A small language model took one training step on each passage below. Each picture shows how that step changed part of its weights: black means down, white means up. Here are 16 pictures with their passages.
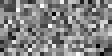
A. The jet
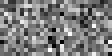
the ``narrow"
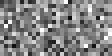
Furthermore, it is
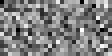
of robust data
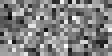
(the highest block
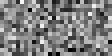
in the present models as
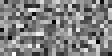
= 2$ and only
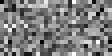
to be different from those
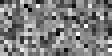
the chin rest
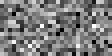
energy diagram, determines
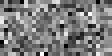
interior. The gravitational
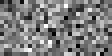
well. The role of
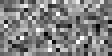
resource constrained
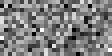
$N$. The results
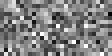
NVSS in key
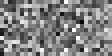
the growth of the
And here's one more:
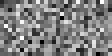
metric for evaluating
